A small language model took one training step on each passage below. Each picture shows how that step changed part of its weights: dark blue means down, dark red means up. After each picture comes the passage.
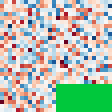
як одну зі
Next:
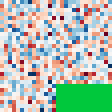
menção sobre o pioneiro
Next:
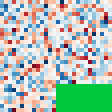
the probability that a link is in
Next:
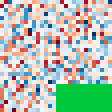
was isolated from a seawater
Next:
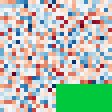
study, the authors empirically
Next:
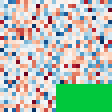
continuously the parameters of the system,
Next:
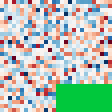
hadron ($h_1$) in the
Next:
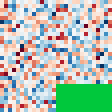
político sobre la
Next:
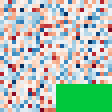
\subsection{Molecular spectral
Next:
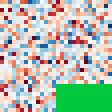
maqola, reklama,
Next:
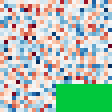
2.4. Previsão
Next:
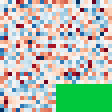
Tau b (order 2 negative
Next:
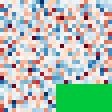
in the middle third about
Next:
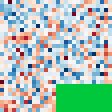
realistic world, \emph{and
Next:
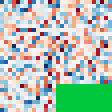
of the triangle along the $b$
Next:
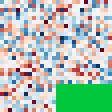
Interpretation of results and
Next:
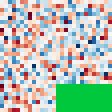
Az iszkémiás
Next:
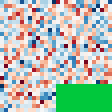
National University of Physical Education and
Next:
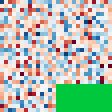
which in turn lies in the
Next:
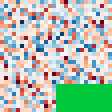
Zlatni Pyasutsi,
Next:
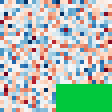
also makes good electrical iron
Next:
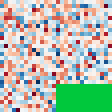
Ослави та Біла
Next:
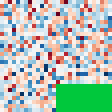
right amount to achieve the
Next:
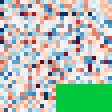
code for every property into the
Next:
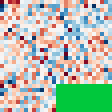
as COVAX, proper data from
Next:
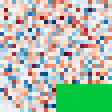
melhor, respeitando
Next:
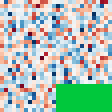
$x_q$, defined as
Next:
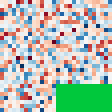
из двадцати
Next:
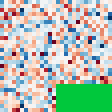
era reconhecido como o
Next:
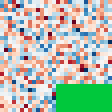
Chan~Hee Song,
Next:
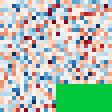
pedagogdan yuksak
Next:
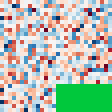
algorithm $\mathfrak{A}$ is
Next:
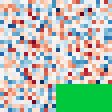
на: **који
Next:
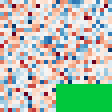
o'quvchi ishni
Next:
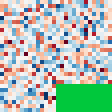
the voice interface, the same models
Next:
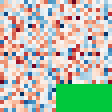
і в Україні,
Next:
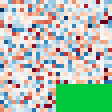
qahramonlarning ismlarini
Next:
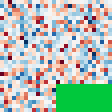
the 20th century,
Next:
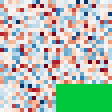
informal feedback is very
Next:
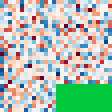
preparation for professional activity of the
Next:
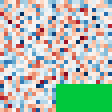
на укрепление
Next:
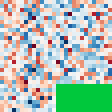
\bigskip\noindent The
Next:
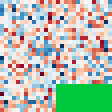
deformation of the TQFT.
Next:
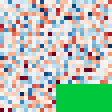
- UER (Unión Europea
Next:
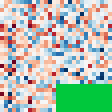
disponibles. Además,
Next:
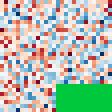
Aixplorer MACH 30
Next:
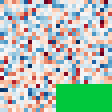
to find the maximum possible $\tau_{\rm
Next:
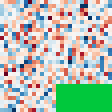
Fig. 3, which captures the
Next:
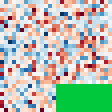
to characterize (in terms of expected value
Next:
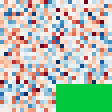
as the unit of energy, where
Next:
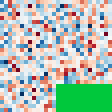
independently identify and correct
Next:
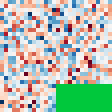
privacy in wastewater once
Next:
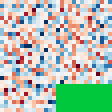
acceptance of the program by both
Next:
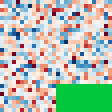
tanto, el propósito
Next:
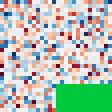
involved working in the field of special
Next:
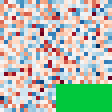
— практикам
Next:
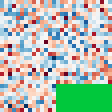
detect complex trends and patterns
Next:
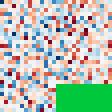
residuals from modelling
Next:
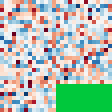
reader/interpreter but – in
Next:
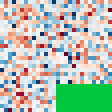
and the interaction "fraction of
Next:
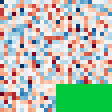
primer acercamiento en
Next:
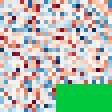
prin eficacitate și
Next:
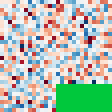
idade materna elevada,
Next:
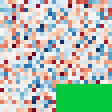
rares personnages des
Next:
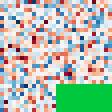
0.4$ (which is close
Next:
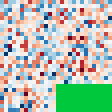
world. He did it through his
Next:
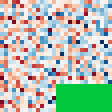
в реалізації
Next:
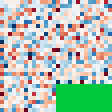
in the mean field approximation, this interaction
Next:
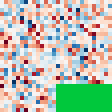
statistical testing models, often
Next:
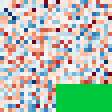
that this mixed-method approach can
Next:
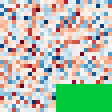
It was verified, both in data and
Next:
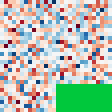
is not charged under the
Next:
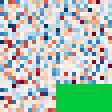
not affect the nature of the mechanical
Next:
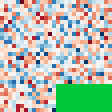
uslubga asoslangan,
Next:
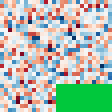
discussed respectively. In the bottom
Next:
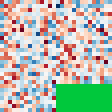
the project as a PIGA is
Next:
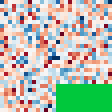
individuals involved in study,
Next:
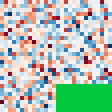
can improve numerical stability. To further
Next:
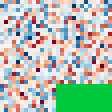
the detailed implementation of the
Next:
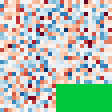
measure is the sum of the individual
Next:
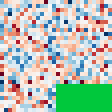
a function of index and lattice constant for
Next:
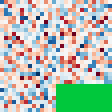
required is the existence of some function of
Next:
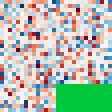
of the converted SiC layer.
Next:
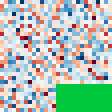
dahil olmak üzere
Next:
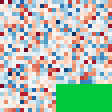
This paper details a Business
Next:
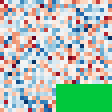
childhood gliomas can
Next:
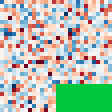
outer disk exponential slope
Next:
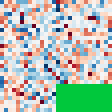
aims of creating more jobs
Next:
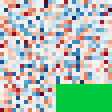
that one may describe the classical
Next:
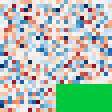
J. C. **Emprego
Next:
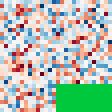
products of primary amines and
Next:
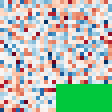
Add to Word Manager
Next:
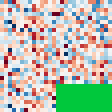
modification indices (MI)
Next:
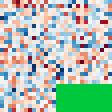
annealing for a simple system,
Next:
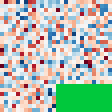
development associated with the propagation of the
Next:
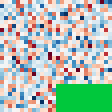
give rise to observable physical
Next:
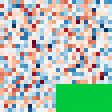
resource use. Although digital engagement
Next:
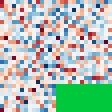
In the galactic frame,
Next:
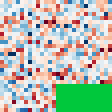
чиққан кўч
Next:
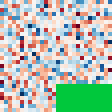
this point, the absence of a
